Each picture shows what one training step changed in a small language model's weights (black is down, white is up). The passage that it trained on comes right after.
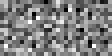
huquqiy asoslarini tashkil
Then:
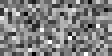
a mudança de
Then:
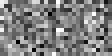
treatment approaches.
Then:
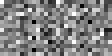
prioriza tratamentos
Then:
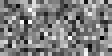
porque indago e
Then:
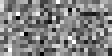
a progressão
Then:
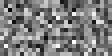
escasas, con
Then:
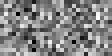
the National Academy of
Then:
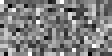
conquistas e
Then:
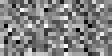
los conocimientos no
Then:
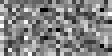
semana cultural del
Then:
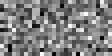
ki ureja
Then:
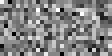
escala. Su
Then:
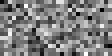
así misma en cada
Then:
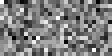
no europeos
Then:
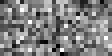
among Patients
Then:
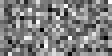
da precarização das
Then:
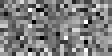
vaak gebruik
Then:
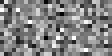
čudi što
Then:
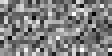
первичную роль
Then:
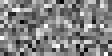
A continuación, se
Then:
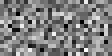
tavsiyalar ishlab
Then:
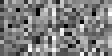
در فرم،
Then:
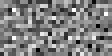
hamda erkinliklarini
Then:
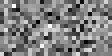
emerging problems
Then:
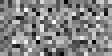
O e Centro de
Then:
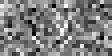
pengumpulan data
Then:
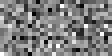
and exchange of
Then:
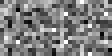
proses tumbuh
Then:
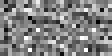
Formação docente dos
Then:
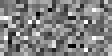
cálculo do
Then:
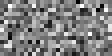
В табл.
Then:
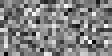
discernimiento entre las
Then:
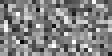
sharob ich,
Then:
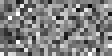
Реклама и
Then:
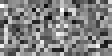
to create an
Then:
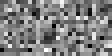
principalement sur le
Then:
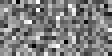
rivojlanishining ustuvor
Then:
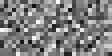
чистоте и
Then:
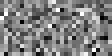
na escala se
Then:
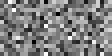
yoshdagi bolalarda ijtimoiy
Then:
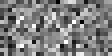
шу билан бир
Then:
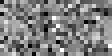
tinggi umumnya
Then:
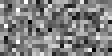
типу, но и
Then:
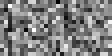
Adizova I.
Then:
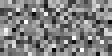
Russian Federation
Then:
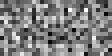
olib borgan tadqiqotlari
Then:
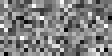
15. Peters
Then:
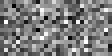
Erprobtem und
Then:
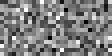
day or at
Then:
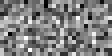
tadqiq qilinmaganligi
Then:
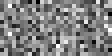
data helps to
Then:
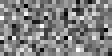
ham ta'sir
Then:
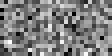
needs of
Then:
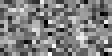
Benz, C.,
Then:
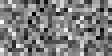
dengan peserta didik yang
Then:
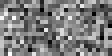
kerugian yang
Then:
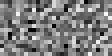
дней, у
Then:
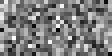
Kurumların bu
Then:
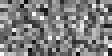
Keterangan 1
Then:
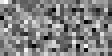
constituées, nous
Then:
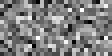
uchun Sharqning
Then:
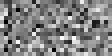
freddi sono
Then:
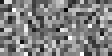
унинг ишчи
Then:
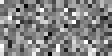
utilizados incluem:
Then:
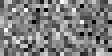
um ambiente escolar mais
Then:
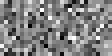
що розвиваючи
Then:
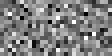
muhim voqealarni
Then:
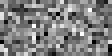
elfu kumi
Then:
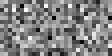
Oficial da
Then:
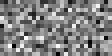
toptirish masalalari
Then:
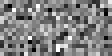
Matemática), Universidade
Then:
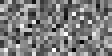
albatta axborotlarni
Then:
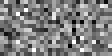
acto humano, una
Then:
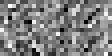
и др. При
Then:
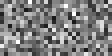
a la presidencia
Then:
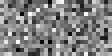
de forma líquida
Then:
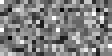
факторы. К
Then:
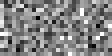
al debate efectivo
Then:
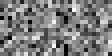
фаол жалб
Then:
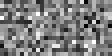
Na primeira, a
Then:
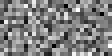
ред. Ю.
